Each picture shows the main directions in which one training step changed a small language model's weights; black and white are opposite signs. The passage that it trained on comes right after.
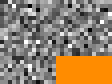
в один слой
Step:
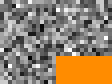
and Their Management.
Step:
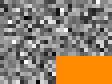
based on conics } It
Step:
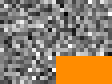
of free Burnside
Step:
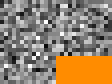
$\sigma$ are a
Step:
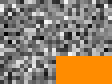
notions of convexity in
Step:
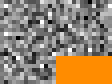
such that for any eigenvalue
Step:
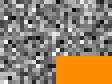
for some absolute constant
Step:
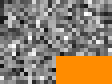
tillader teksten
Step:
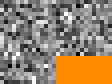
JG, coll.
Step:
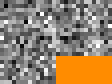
web app)ning
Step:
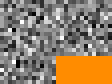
также принимая
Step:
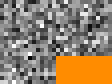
of leaf width.
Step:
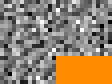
then this curve is the edge
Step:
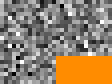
monomial in $x$ and
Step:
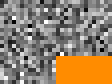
better nursing care,
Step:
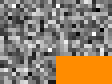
improvement of the
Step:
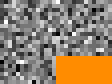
that $f$ and
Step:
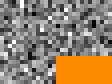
the opportunity of
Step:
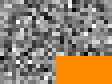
If the diffusion coefficient are not
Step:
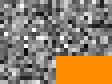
the new zero order equation
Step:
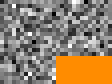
в связи с
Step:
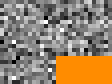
a vector bundle $E$.
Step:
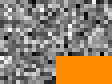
antropológicos y
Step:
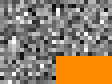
العدد 9،
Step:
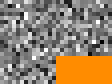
invertorlovchi va
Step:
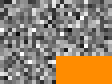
all $y\in
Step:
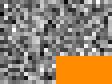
explicit form of $\langle
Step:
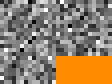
i \in I,
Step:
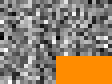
qush, baliq
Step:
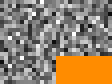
дослідження показало,
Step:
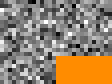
software, students can
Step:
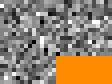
the inequality above implies that
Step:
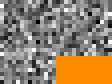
komponen dan sub
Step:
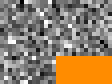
franca, presenting the
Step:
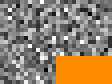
матеріалів до
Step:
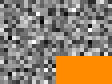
inequality contradicts the assumption that
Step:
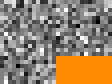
the optimality gap was
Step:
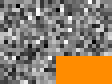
interesting to see if this object
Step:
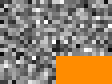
$\phi$ is supported on
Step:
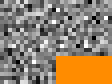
infinitesimally through
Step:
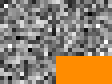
of $V$ spanned
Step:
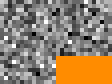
tasa de filtrado
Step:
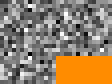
Sciences, Peking
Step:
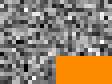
of the axioms
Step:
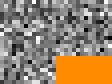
the other 18 cases remain
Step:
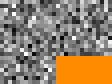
is not commonly used for
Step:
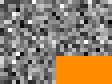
matematika va
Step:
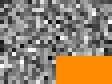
$\phi$ defined on the
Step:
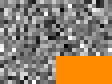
analytical number theory.
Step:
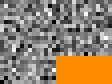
L'espace des modules
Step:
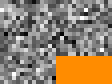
and Perdrizet;
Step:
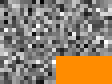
different approach to approximating
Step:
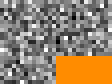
Estado, donde las
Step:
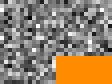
resolution $$ \xymatrix{
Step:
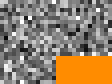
no evolucionado de
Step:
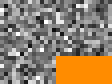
point of view, the additional
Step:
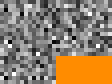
nu au o strategie
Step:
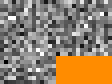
we prove a number of
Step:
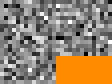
where $\rho$ is below
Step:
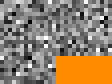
OF A WORD
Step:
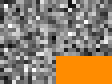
hand, a totally
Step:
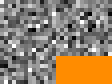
до їхнього
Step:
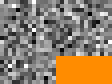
kirib kelishi yoki
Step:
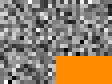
is in $\fbc$.
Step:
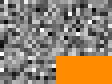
sohasi Qayta
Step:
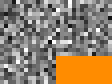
externa é essencial
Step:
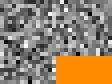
медіа. У
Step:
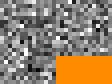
«Я ставлю
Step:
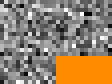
umění. -
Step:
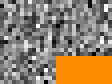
dibutuhkan dalam
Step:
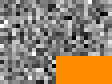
líquida es
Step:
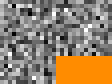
в том, что
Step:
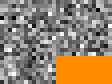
aula invertida:
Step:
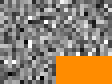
darsliklar yangi
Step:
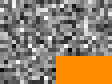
by generalized eigenvectors associated
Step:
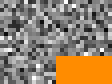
all the conclusions concerning
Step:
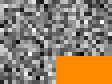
ko'p uchrab
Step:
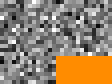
tous $J_S
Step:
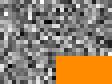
concentrated mainly on
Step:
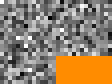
4. Miao
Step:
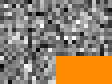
even choose one of the vertices
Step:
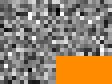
algebra is a distributive
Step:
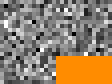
legislation towards
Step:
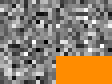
we get the desired formula.
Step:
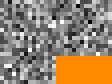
el INN y las
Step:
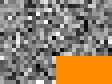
H. Andersen for
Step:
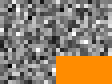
залученості -
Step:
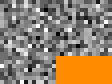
functions are upper bounds for their
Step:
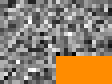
\eebi \auas
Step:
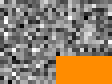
that for some constant $0
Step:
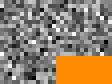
conceito de acesso à
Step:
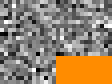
yana qanday
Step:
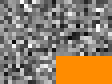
secara cepat"
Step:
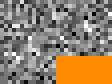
el carácter de proceso en
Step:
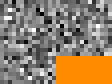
employee adaptation in
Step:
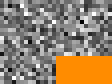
analisadas pelo diagrama
